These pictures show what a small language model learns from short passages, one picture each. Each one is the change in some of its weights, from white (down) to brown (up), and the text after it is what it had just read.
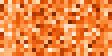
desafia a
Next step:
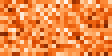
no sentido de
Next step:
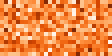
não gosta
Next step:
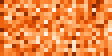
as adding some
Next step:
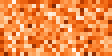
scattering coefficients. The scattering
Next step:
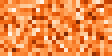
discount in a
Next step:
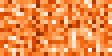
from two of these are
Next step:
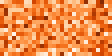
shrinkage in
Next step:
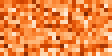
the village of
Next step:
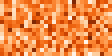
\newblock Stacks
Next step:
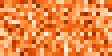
the density of states curves
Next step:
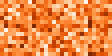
of a transformer and
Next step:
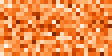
absorption, viscous
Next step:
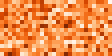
they have practically
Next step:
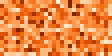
albino rat
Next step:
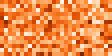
the opinions remain
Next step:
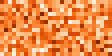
Spectrum Disorder
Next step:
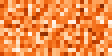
by a set of independent
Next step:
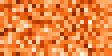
sport va boshqa
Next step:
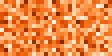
of India. One of
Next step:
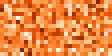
dynamics by Francis
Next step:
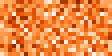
three gauge couplings
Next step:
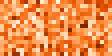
patterns of decline in
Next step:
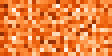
to long-term health
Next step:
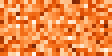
the sinusoidal
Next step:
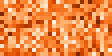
small sample size, which
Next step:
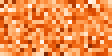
in Canada,
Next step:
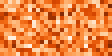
Sustainability for
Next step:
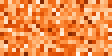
A capacidade do
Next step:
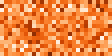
case of $\sigma =
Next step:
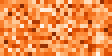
their variables, respectively.
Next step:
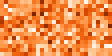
was done and tested for
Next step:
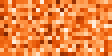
in the approach to
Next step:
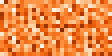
New York,
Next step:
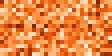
exception is the
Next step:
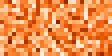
obtained from Eq.
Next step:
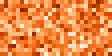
as conclusões e
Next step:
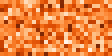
can stay silent
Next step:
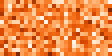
the steps taken by the
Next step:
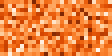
to express their creativity by
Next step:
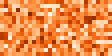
que se manifesta
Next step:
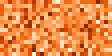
using convolutional neural
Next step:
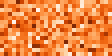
a sweep rate
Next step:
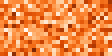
this medication has a
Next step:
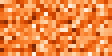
of antenatal
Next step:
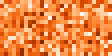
is slowly decreasing
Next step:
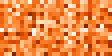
initialization and requires no
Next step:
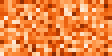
the output voltage and current
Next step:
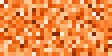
doktori (PhD)
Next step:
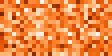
a known degradation
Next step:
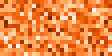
of the NN interactions
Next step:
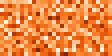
in this case we are
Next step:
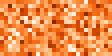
reflective and analytical
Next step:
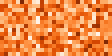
compreensão de
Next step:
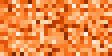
Відня як
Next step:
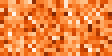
course and the demand for
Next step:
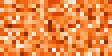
At the same time,
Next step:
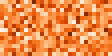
through the quark masses gives
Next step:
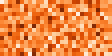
bu haqda
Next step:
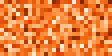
of sexual activity.
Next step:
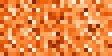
sample for three distinct focus
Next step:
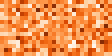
а їхніми
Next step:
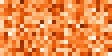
analytical propositions nor
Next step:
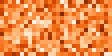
demonstrates a significant performance
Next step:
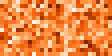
female maize
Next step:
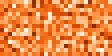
nm impacts worker
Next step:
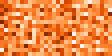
``scale" utilizes
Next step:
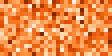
Health Organization.
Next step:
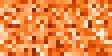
the weight (g)
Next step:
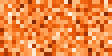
school or region), the
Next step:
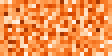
above. A similar argument
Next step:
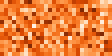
va kerakli
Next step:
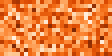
sales minus the
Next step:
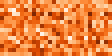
to alter and
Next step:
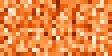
and growing sample,
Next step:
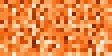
Yuqori 3
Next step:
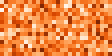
case of CFRP
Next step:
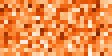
bilan ishlashda
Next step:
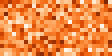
de tétrades
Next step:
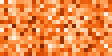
perfect crystalline
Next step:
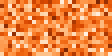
for an interaction between
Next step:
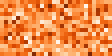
bleeding //Journal
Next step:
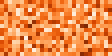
expectation value. We
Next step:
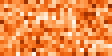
directly used as inputs
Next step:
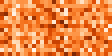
and use these new methods
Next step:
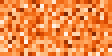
SMC stars by the
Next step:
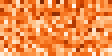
Chain Planning
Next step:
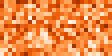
the negative tension
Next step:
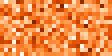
The potential sinfulness
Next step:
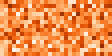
труда в
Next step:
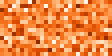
become thicker, and
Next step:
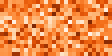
no período de
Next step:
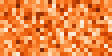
eng yaxshi
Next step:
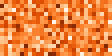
of the present jet
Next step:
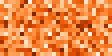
irradiation of
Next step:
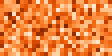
as counter electrode,
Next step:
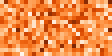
of Spatial Relative
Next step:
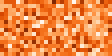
of knowledge. It shows
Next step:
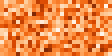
will be addressed by
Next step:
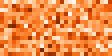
We have also applied the
